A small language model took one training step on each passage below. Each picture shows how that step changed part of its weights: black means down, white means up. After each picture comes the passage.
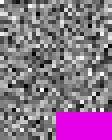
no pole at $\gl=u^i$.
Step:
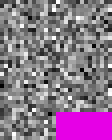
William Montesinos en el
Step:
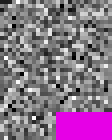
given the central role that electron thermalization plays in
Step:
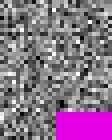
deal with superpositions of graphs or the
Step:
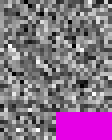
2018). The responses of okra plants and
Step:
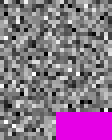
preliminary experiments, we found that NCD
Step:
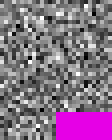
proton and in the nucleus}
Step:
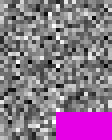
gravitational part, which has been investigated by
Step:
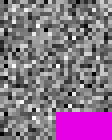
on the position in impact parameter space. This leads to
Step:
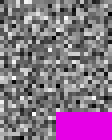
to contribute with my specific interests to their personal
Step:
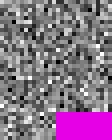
voltage sensitivity of about 0.1 pA and
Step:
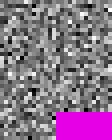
artificial and not really handy for formal
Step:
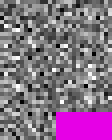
\begin{figure}[h] \begin{centering}
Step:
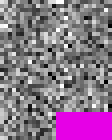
Torp H, Ihlen H,
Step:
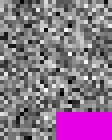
on the value of $J_K$,
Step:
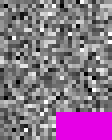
lug‘ati so‘z tarjimasini
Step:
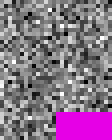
in relief. ↳ Are there
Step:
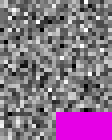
lifted at the end of April (day
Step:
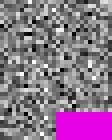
of real-life situations, leading to
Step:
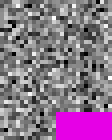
and Applications for Smart Charging
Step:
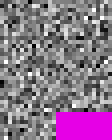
While this diagonal co-frame and spin
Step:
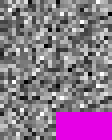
октябр кунлари
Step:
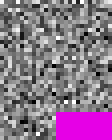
values are lower than unity (EC,
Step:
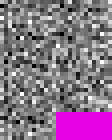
تعاليمها الروحية
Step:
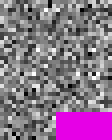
wires, acid leaching of circuit
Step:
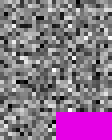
I}x_i. \] Using
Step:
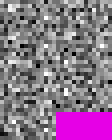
келишини инобатга олиш
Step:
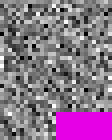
at 98.68%. The evaluation method
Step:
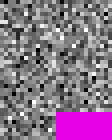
yo'qolishi tushuniladi.
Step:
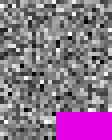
na AFF, enquanto o tratamento
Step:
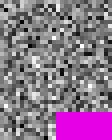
the skin has been removed from there.
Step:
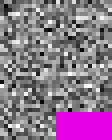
field does not modify the Hartree correction,
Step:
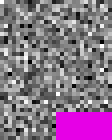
The observed displacements in the trajectories
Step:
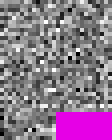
mahsulotlaridan biri
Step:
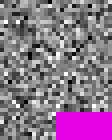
Peavy, H.S.,
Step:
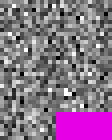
анализ уровня готовности
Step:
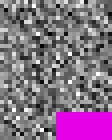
[3] до сцени на морі,
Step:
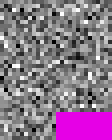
*silac* (OUSHIRO,
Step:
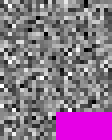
réaction traditionaliste, et comme un
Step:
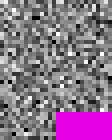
Progetto I-DEA, che ho
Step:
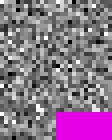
fundamental component of active biochemical networks
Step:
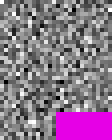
los que habitaron y las
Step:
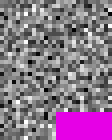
of a physical quantity is naturally defined
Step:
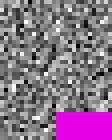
например, афиша
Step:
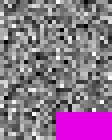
The objective is to obtain a bandgap
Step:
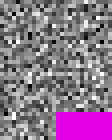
va ustuvor yo‘nalishlari”
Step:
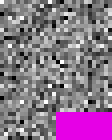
oder ähnlicher Form noch
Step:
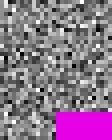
anglatishini ko'rishga
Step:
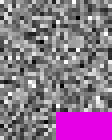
reconfigurable architectures such as
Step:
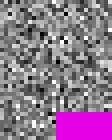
magnetic field. TLM structures have been characterized
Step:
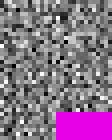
формування та клінічні
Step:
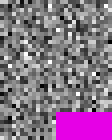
i \beta \mathsfbi{I} &
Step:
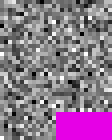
be changed quickly throughout
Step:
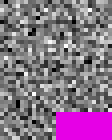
expansion of the publication's representation in the
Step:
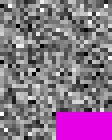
The poem was first published in 1913 and is
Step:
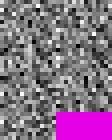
они в ней укоренились,
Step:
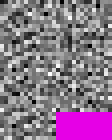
theory has been reported to show reasonable agreement
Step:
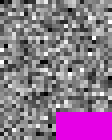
also imposes on these parties certain
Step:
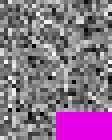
Networks, ROC Analysis.
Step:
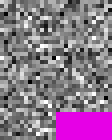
Fortbildungsprogramm für
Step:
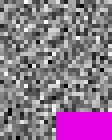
etilishiga ko'maklashish,
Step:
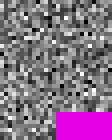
to the original unaged value.
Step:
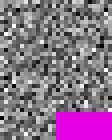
и «Оккульттрегер»
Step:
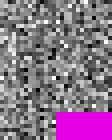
Robert Karlosning
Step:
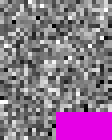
filtro de particulado, são
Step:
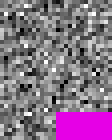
with respect to collinear and infrared
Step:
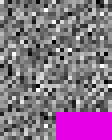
a selected propagation mode located at the edge of
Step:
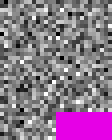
shark, *Pseudocarcharias
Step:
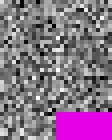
Bihar, India EMAIL:
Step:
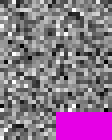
compreensão global do texto e a
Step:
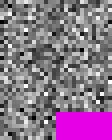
davlat jahon tillari universiteti
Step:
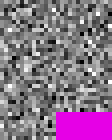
\\ \end{tabular} \caption{Data samples
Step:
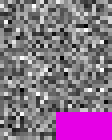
The 4-9 atom subset contained
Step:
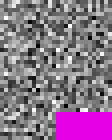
Este trabalho consiste em uma
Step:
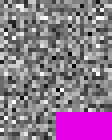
ta'lim oluvchining erkin
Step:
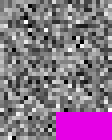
USA: Association for Computing
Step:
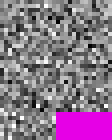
Aldrich (Al-MSU-F,
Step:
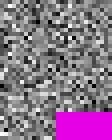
a falta de limites consolidados
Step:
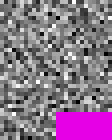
a cluster growing indefinitely. The
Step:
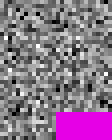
distributed precoding, passive beamforming.
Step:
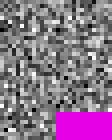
Odesa, Ukraine,
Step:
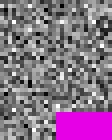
energy $B$, s-wave pairing
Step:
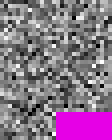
influence of clouds on the position and
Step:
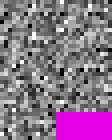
de los siglos han dedicado
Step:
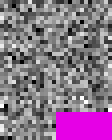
hisobga olinmasligi va
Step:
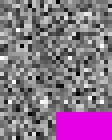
мира и в разнообразных
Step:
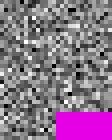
be perceived positively by the users.
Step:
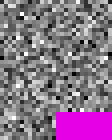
the collision can each be described as a sheet
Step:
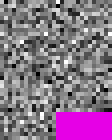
vez mais integrou-se a
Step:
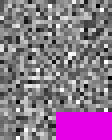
concepts referred to throughout the
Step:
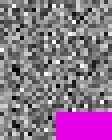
асп., кафедра
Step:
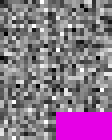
televidentes convirtieron varios
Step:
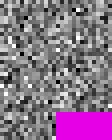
boshqaruv», «didaktik
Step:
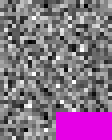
students in Turkey [4]. In the
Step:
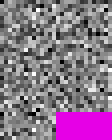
control includes - early intracranial pressure
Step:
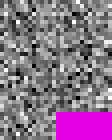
Z., Lee C. S., Kim
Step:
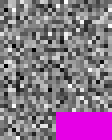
via their back reaction on that velocity.
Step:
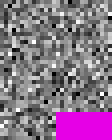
yafrog'i rangi gumon
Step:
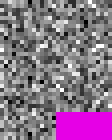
у просторі (наприклад,
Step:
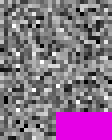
Farming in Kwara State*
